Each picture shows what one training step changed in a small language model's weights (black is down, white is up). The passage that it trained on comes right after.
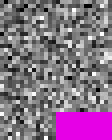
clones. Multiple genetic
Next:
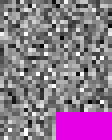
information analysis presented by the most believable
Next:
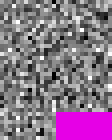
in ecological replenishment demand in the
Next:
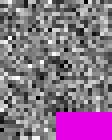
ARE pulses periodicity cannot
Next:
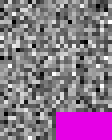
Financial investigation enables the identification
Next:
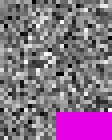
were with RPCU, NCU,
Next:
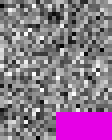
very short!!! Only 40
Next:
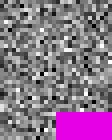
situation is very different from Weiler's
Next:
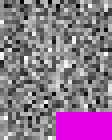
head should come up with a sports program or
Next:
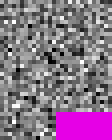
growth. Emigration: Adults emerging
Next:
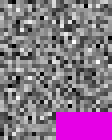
Instrumentation & Measurement
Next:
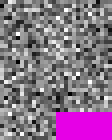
parameters that can be utilized in the NIST
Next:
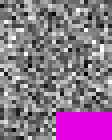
contested definitions and high complexity have been used
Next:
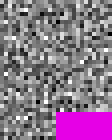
utilization of resources which in turn result in
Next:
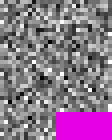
is dedicated to animal feed,
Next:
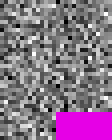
this was not statistically significant. The incidence of
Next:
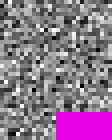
of substance data, some of the substances
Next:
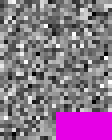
with a safety cable attached to the
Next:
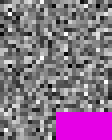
across the nation. - ii. Academic
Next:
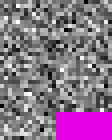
improved quality of qualitative mosaic
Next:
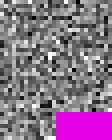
stages. Without effective therapy
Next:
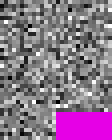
variables. The descriptive statistics were computed
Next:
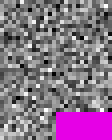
existing database is insufficient
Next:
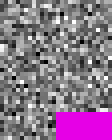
move to a room upstairs which we
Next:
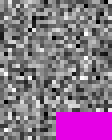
High-temperature ammonia
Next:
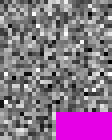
1 μ Pa) recordings due to a
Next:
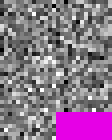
the "push-hand technique")
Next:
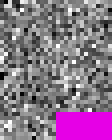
Sunflower is yet another
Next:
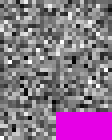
artery is a standard for identification and
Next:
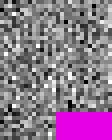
Following the standard economic growth literature, this
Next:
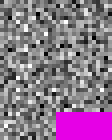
whole developer company can sometimes be
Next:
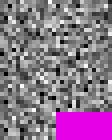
leading cause of death worldwide.
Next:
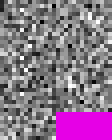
Thus, CAELUM
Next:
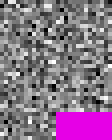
are analyzed and compared to determine their
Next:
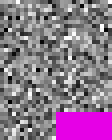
trials involving transfusions of
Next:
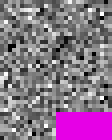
service sector. Every pandemic
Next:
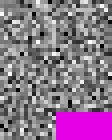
public attention due to his ghazals, which
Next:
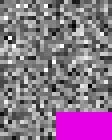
and Teaching: Theory and practice*,
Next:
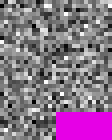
are stable and follow the reference input.
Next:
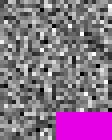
study recommended using ASFAAE
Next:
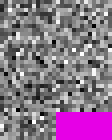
saw!). **Please only use
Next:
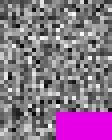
2014 Short term metabolic and growth
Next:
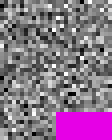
random variables $V = (V_J
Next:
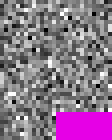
mammals like blue whale,
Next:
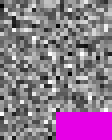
the study area. Keywords:
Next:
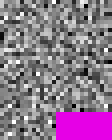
is ovary or testis.
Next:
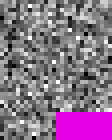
the detection process. A Centralized
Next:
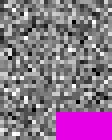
Grammarly was used for grammar
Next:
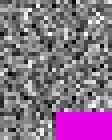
consuming natural herbs and teas
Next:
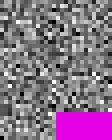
extending the performer's expressive
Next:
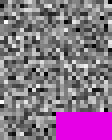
predicted anxiety while positively
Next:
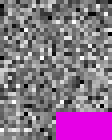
in a higher force constant and thus
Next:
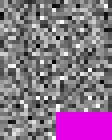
emission activity and load versus time.
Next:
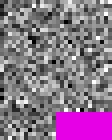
in Spain, the region where it is being implemented
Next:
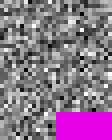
best way to obviate the rampancy
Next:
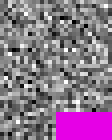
method of using biomarkers to treat mental health
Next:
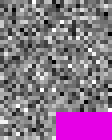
indicators of softening as well as total
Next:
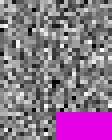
Discussions [Fig 3] provides a
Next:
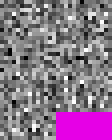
facilitate the separation of a significant
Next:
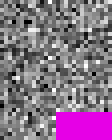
Over the objections of Susan
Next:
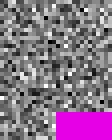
capacities were compared with experiment results. The
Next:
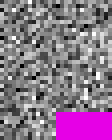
sequence of output. Fundamental
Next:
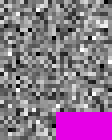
Jedelská: Writing –
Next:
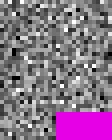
Purpose: The present study aimed to
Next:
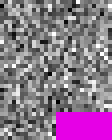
of the segmented pixel as represented
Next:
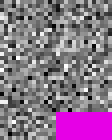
aspect is that the algorithm
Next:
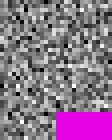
roles (such as promotions,
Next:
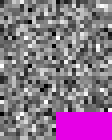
(16) Insurance Companies <ul
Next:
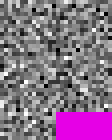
generations. Conclusion. The analysis of Colum
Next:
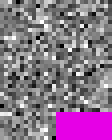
Performing Space. Photo the using the
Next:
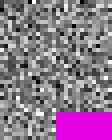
H. Bermano¹ ¹ Tel
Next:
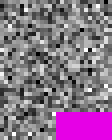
peak around 12–15 months.
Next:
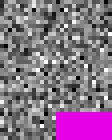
air masses during summer 2010 and
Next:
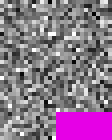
by burning of wastes,
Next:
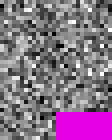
increased risk of falls and a reduced quality
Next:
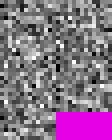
three-dimensional nature and the
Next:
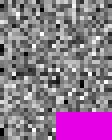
*Tetrops* sequences into three major
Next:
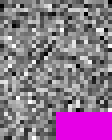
rats will be distributed into seven
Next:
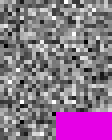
to natural calamities. Researching internal
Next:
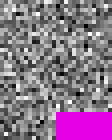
regression (y intercept = 0.24;
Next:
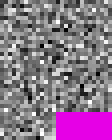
constants satisfying the following conditions:
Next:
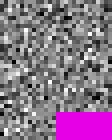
having larger worm, Thumb
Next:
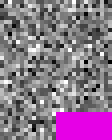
of science and technology in peace
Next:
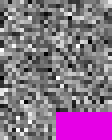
the dark Unaware Colourful
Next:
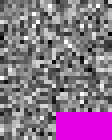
dilution, the 0.062%
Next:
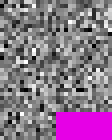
supervision; writing—review and
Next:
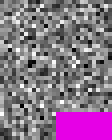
difficulty in its preparation [5]
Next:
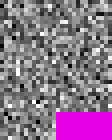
of this compound was confirmed by IR,
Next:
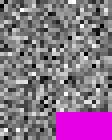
interest, as society is highly divided
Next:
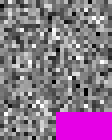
contributed to the writing of the
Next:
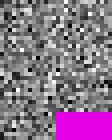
Though for BDR applications a relatively
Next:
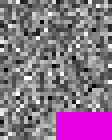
The university-wide ethical guidelines
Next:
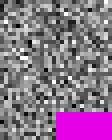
and Collaboration In the context of
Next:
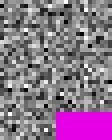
used to reject the null hypothesis that
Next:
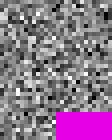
language and immersion in an
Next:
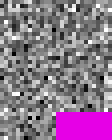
management systems in BIM technology; - 2)
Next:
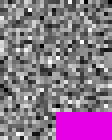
instabilities during inflation –
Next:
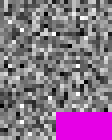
those aimed solely at fisheries
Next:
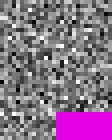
detection in SNR at 25dB
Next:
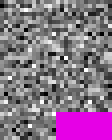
soums. It can be seen that the
